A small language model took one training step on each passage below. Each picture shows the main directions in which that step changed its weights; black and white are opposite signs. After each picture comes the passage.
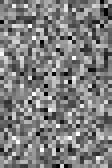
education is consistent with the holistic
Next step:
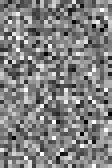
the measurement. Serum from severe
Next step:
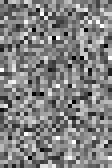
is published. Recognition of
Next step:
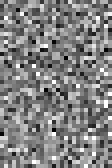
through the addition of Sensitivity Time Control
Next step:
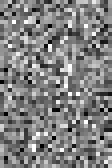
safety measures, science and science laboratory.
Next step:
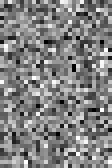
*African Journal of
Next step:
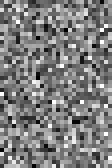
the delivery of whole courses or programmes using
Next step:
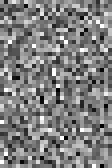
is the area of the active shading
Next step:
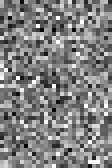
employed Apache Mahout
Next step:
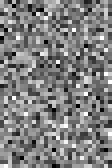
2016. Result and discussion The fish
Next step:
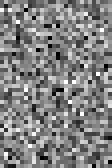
the way in which teacher put in place
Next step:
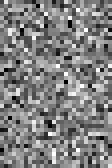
first order RS spectrum of 9
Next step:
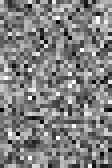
release layer. Bilayer matrix
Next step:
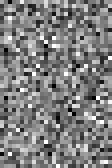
10. Data ownership and governance
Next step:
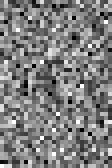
between the ends of a tall
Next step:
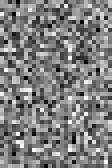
Edited by A.S.
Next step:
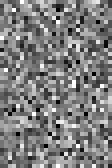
requirement. Then the system will
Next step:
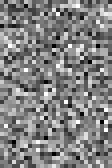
are many assignments plus being a
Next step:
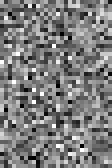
have collectively sought to
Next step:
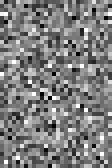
< TU < PTU <
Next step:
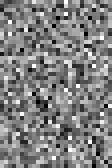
49 Valingu H Saue
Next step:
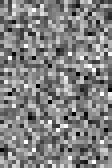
linguists. [8] We can
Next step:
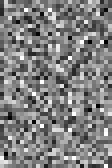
teacher candidates' metaphorical
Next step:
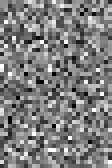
d kinetic study and equilibrium
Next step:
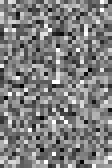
person who has the highest policy in the
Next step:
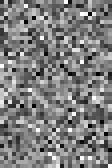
presently has stable renal functions.
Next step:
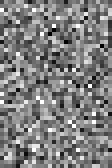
SM, upon reasonable request.
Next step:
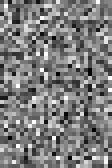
2022 SUMMARY: This report
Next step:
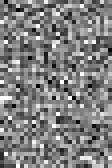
and cathode, respectively. The
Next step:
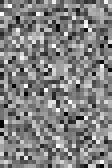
22 18% Quantity Surveyor
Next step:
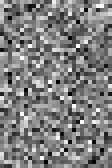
interviewing software. CLOSER Knowledge
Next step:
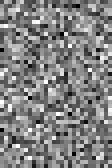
it also opens the door to
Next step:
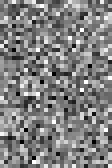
in this transaction must be able to
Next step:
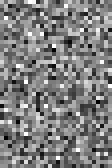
in EE and their functionalities,
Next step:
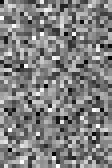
found by the well-known mathematical analysis
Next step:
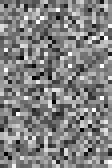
substantiating the universality and
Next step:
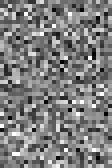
by the neighbouring fibres,
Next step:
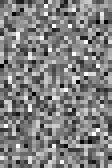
Machining of 17-4PH
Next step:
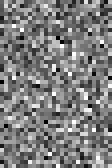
chronic smokers were significantly lower than
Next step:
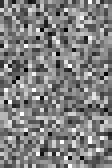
Missions or goals often form the basis
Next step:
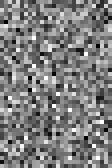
some of the edited books have
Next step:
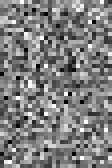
clusters, such as short and long
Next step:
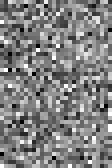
was independently associated with anticipated
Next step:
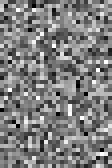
and the Universe, in which
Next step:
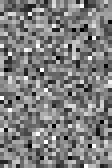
adding sodium bicarbonate solution
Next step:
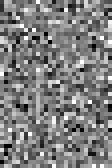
hemangiomas of the
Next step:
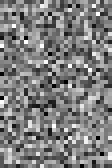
dominant ND3 emerges only
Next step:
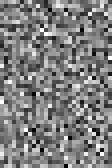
world employs his or her ability to
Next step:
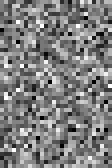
Expert Education in Finland
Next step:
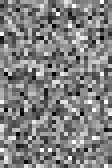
(e.g., nucleic acid
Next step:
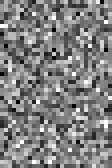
but there is visible gap between investors and
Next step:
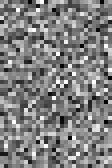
and attitude with relatively low scores in
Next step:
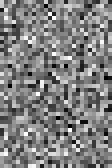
take more concerted action to prevent and
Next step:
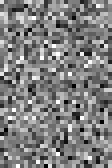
system boost converters. The simulations results
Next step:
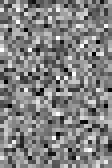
the courage to say:
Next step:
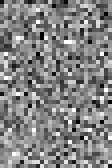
Travel Fossil-free
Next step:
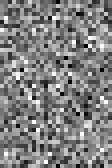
not be destabilized regardless of
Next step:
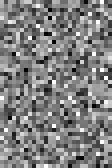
life (QOL). The term
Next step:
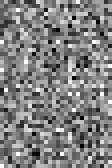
bar, 96 hours on various
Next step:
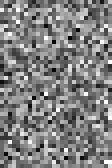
the social context referred to status and
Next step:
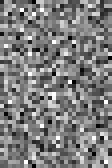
extraction and transport studies of amino
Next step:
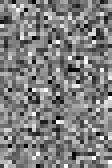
which will in return help in accelerating
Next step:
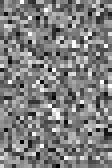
seen in previous studies and higher
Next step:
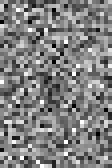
and the scopes and areas of
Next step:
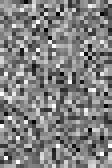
measures were fully compliant with the
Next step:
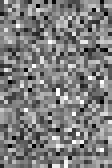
group reflection. Participants discussed the results
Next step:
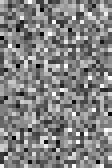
diseases and procedures in Pakistan.
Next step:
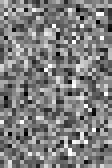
urethra. Vaginal
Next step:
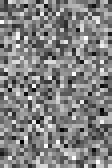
was almost no communication between South
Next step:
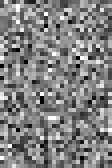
Emotional Support at
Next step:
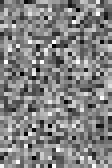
costs in the United States are currently
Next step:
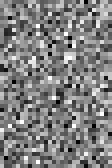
affected populations. This study reinforces the
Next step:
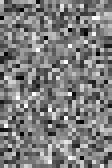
analysis performed by SEM-EDS revealed
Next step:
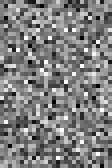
in the academia, we need
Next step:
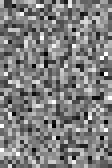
control but may also come with higher
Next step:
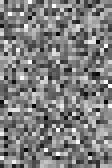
coefficients corresponding to the positive-positive
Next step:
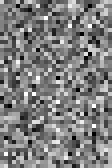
patient data to ensure reliability and practical
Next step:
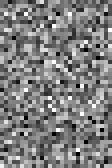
by a relatively weak trigger situation,
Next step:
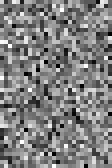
aim of the study was to evaluate the
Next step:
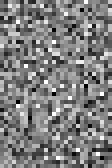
outreach, data collection,
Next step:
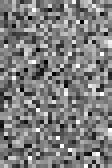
measures. Notably, the analysis identified
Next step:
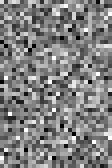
of international mobility may often intersect
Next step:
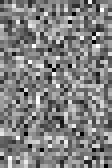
[6]. Building such a system
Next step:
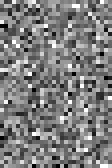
it is intended to discuss about the recent
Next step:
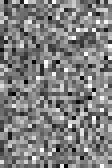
liberalness is defined as the
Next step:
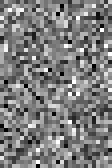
analysis revealed three key findings: i)
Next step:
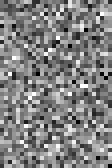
were represented by the digital elevation model
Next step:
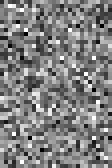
can develop risk-taking and initiative
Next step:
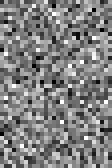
having atomic number Z , it is given
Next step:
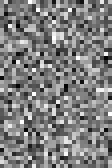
regime of the Getic Depression
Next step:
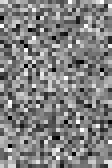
of knowledge, knowledge sharing, knowledge sharing
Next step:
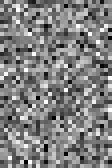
the crass materialism of the
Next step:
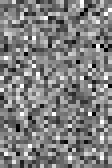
waste collection responsibilities by
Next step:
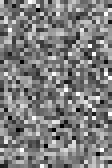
stainless steel shell,
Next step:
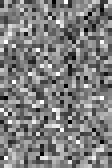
find skilled operators. This does
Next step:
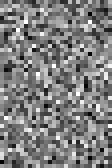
these compounds Ethyl Oleate,
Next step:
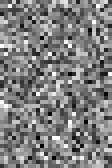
Figure 1: Point cloud. Figure
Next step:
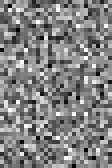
the evidence base here? 4.
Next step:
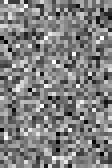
can be seen secondary to a wide range
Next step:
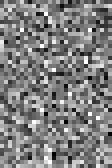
grazing, and μ_1
